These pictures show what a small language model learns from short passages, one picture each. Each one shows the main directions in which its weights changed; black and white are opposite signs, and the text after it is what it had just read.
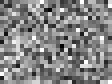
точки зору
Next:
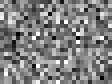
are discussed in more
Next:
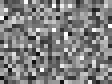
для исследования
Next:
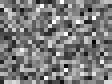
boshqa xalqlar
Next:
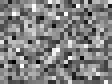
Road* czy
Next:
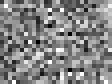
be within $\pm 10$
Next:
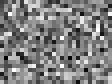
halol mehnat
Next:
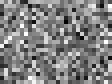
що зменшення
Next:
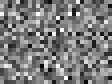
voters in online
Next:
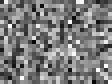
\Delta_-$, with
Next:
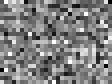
estudo sobre a
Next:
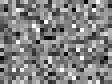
detection was purely
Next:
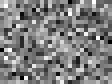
set of sub-band load
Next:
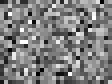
the cluster, shown in this
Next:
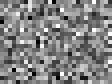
the SDSS coverage
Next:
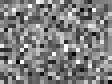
spatial derivatives
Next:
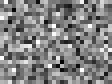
same quantities but for
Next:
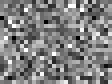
падежи и
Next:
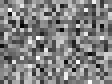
de alejarnos y
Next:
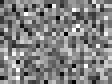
internet of things
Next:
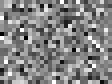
the formation of international
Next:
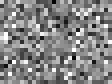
below, these data sets most
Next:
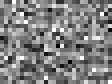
discuss the description which
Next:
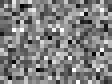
down endemic in
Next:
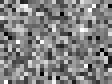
INFO Qabul
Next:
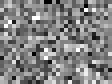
chosen at the critical
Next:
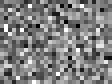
a local counterterm to
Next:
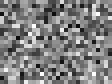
clinical applications. This
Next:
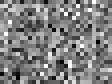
Here, as for the
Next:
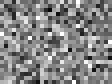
X Claridad en la
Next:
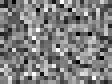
this approach allows their
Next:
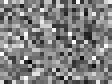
have been previously
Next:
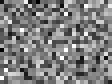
antiquark) into free
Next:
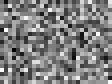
или – в особенности
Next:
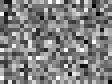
state equivalent to its
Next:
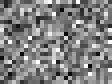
de saúde e qualidade
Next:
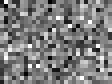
ko'rinishida emas
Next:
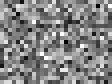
como de la caída de
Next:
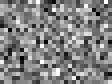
the BS-users direct
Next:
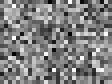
sealed layer was obtained
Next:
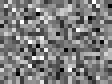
to luminosity by using
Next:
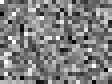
Rand & LHS &
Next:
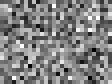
М: Энергия
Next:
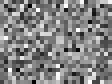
perspectivas para as
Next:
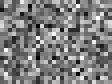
sendiri. 5.
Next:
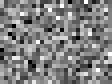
primeira semana,
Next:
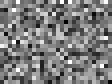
to the coupling constant $\gamma$,
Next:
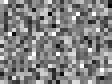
\ell \rangle \rho_{\ell
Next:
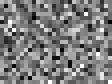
de la communication,
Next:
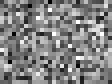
(Tabela 3).
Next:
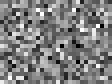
waktu. Fitur ini
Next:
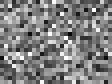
sí puntualiza la
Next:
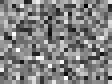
Shodi Karimov,
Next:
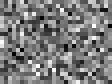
timely manner.
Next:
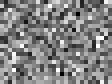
the Middle East,
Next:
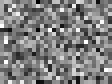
levar em consideração as
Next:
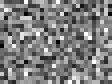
مربوط به
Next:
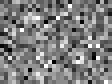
an extended cavity
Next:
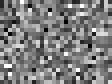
the question or complete the
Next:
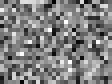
20 MWh, and single
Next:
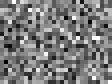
unless the filaments are
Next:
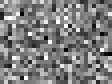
virtual machines in
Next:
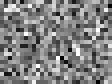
protéines. Ces
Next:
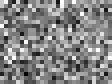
no-cloning theorem
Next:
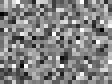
родного языка.
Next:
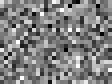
silicon structures
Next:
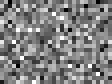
da função renal;
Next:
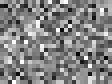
cual: - En un
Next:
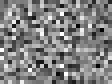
molecular contamination,
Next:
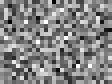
dynamics described by the
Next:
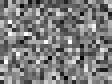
client subscribes to
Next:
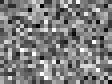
de Ensino e
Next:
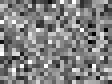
than when it is located at
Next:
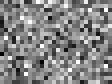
perusahaan yang
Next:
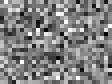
on the median residual measure
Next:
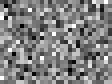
у Кракові під
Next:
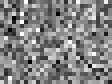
ond sendeþ,
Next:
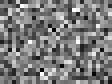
Neue Medien
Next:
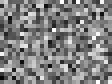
the distribution of Lorentzian
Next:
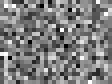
that is shorter than the
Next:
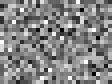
were independently fitted using
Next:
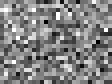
en la comunidad Larati
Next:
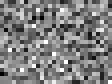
using polar coordinates
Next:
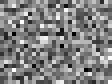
of electronic energy and CT
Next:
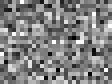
É o caso de
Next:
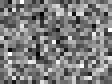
de tornar o
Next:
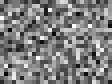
Annual Report to
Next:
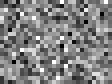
can be neglected.\\
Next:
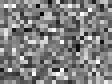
$h[n]$ is the
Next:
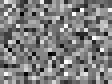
didactic games in
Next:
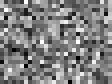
المشاركة في
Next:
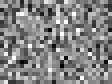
oblag dem Team
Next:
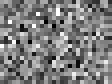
tinham ensino
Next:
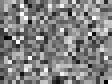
oscillations of the
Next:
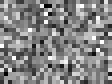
We showed that this toy model
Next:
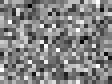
va gusenisali
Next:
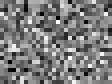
не виступають
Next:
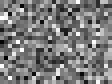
al formativo de
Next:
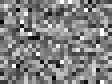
doen!' Omdat
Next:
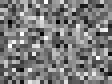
and the corresponding direct CP
